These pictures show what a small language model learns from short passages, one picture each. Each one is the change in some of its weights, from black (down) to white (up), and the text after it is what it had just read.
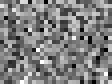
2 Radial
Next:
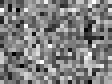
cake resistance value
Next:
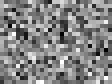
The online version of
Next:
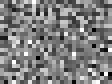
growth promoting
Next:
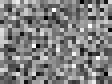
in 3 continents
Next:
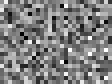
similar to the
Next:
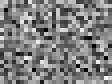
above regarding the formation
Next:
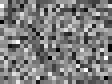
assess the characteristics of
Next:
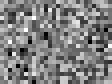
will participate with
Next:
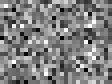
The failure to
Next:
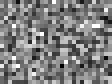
slope for
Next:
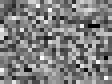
of the worked
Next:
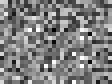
industries contains
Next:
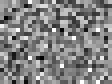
reduced bacterial
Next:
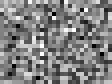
sides and are
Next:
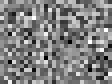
will not be
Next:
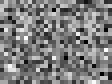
the introduction of
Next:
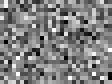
to very strong ground
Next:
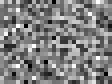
for 3mins
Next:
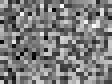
process. The data
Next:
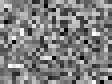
based on a user
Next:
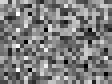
one minute and
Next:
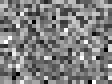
presented a novel
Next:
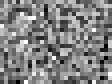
are installing
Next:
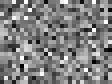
a mix with
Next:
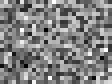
resource to
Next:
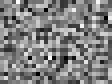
and 2d
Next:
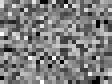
English language. In
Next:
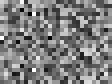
extent of
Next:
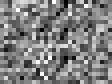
and 14 cases
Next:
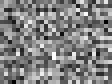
the challenges and changes
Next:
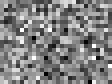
and used as a
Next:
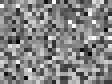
This finding is
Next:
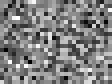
products transformed into
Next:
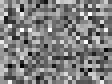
about the lack of
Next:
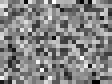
the Monitor
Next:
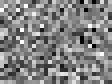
of colors used
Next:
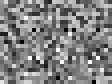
input data is
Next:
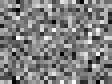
which solidified
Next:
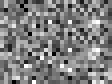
not apparent to the
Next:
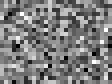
been a rapid change
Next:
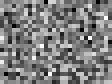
322 instances
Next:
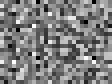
addressing various
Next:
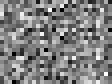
contact point.
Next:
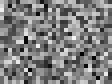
weight gain
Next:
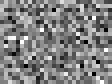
the basis of the
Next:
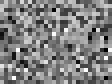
the library
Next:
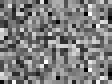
of subsequent
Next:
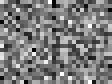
known commonly as
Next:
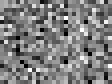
related to diseases
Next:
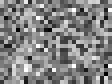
CP et
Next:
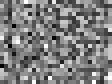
samples to form the
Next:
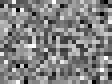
has also been shown
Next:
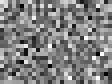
in angle of
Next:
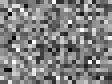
All atoms were
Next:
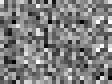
loses it
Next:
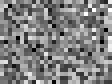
It was observed that
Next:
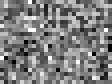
is exposed to
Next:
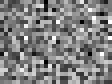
discusses how different
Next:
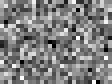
with prevalence
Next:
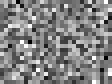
can then be used
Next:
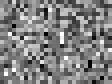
media implies that
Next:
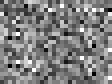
using discourse
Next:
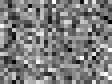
fluxes between
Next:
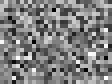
the limits of
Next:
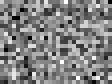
who underwent
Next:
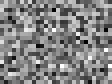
the accounting
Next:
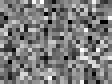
less memory and
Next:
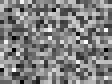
the study. -
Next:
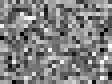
are affected to a
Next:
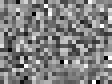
considerable importance.
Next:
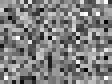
the measurement error of
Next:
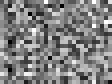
use particular methods to
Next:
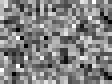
instructional management
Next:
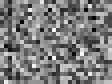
percent change in cases
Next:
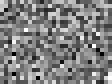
of samples for
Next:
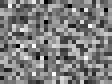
- Good quality
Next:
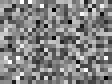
the integrated
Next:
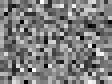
broad range of research
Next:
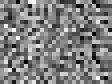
alternatives for cell
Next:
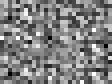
individuals to access information
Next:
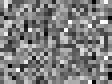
less) is the
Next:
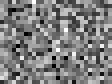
plant nutrient,
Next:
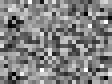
persons and given
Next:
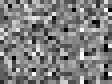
FEL based
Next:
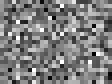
Results were expressed
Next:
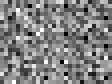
one way to treat
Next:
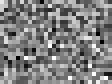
of more than 11
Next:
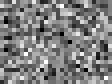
Nigeria and the entire
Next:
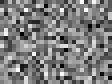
to collect the
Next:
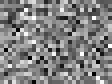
integration of ICT
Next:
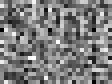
risks following exposure
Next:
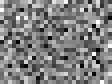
node of the
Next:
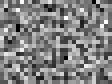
here that the
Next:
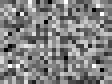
or problems. I
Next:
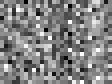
linearized nonlinear
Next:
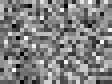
tissue integration.
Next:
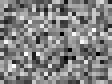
and behavioral
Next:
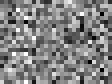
generates formal
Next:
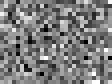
our world could be
